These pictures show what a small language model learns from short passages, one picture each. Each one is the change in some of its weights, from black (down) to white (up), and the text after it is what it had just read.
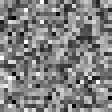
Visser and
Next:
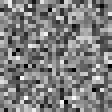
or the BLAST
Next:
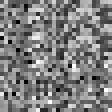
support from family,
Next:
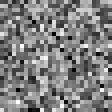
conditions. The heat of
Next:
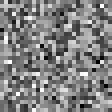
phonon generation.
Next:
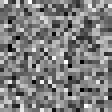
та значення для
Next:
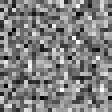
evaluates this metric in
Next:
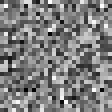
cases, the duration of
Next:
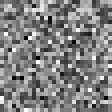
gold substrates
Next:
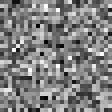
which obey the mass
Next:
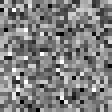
the impurity scattering rate
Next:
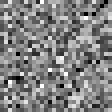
data covering various noise
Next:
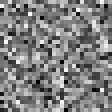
explore the factors underlying the
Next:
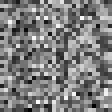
theory and methodology of physical
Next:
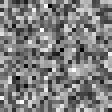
of ES in
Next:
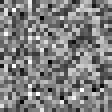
the development of environmentally
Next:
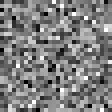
$V$ is related
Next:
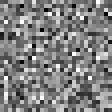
decompressed using
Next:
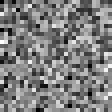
$\sigma$ significance
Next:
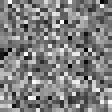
maʼno hamda
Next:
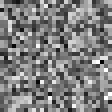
and a slight change in
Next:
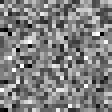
regarded as a mean
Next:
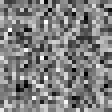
Quantum Electron.
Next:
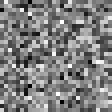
pour un amendement
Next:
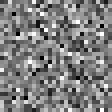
bilan bog‘liq
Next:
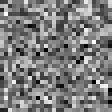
resource – mainly data or
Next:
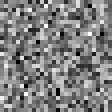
drug denominations
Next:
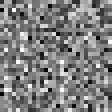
the cosmic-ray
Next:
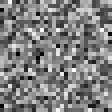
is necessary. This will
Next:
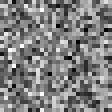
uncertainty relations. {\it
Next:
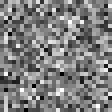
infecção pode
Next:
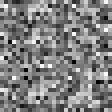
in SMEs have
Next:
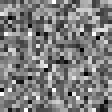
no contribution at tree
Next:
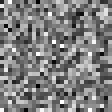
being repurposed
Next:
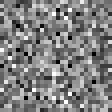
be useful for further applications
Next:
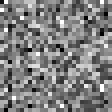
его принципов
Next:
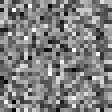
the Fourier component
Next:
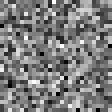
y africano,
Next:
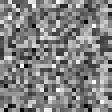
is a topological line
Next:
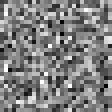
major share of cost
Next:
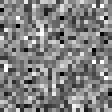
original draft
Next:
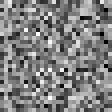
connecting researchers to
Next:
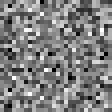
мировой экономики
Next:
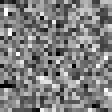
number of particles to the
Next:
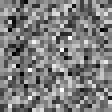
la falta de
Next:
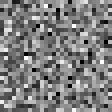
which will accept them and
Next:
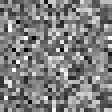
concern and have not been
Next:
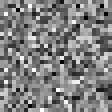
to effect better risk
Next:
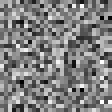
200 km, so that
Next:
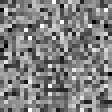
weak interactions, we
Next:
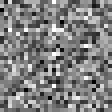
but features also small but
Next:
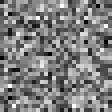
individual project level will follow
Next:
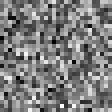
deformation, and
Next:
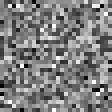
is a simple algorithm for
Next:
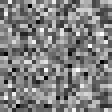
always discordant or
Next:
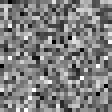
with respect to the
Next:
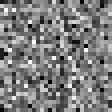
massive and older
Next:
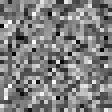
primarul satului
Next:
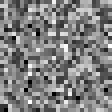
through both human and
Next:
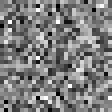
sociedade começa
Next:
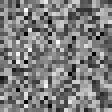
Each simple pole
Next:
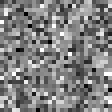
drept public, dar care
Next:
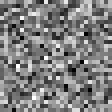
Abdul Aziz
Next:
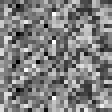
²Department of
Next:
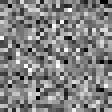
mustaqil va
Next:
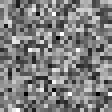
on acid suppression
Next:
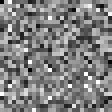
Placebo kontrol
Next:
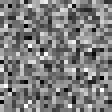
RA, DEC
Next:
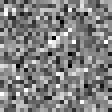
contemporary medical
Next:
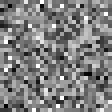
transcends national
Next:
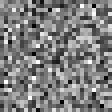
exceed this value
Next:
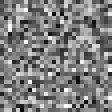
(there are many
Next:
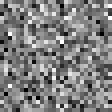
tertiaire et
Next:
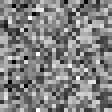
Sciences, Senior
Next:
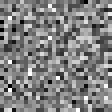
one has to define
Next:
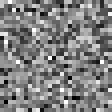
represent the different kind of
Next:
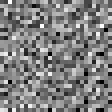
relative advantage,
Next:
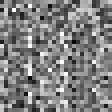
the highest order in
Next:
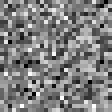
software (IA)
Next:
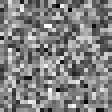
to be equal to
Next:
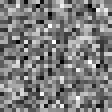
Información en
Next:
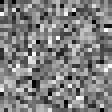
$\beta$ take the
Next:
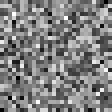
a software-based
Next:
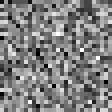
0-1 test for
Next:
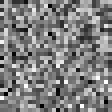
of concentrations of
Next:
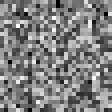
through provocative
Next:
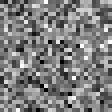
The radiative effect
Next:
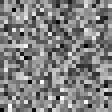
slides were washed
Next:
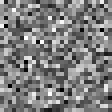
solved both in the
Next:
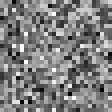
all sites. Data
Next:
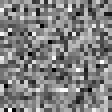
introduced, incorporating both
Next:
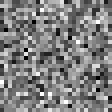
runs is reported in
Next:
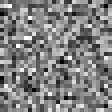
two-point function we
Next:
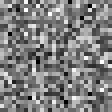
becoming sustainable and
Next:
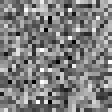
grain yield was significant
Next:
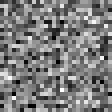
distributions is between 1 and
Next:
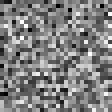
could be found with
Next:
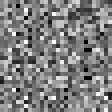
End Date
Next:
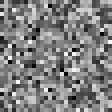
of the next app is
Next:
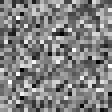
least two variables of solution
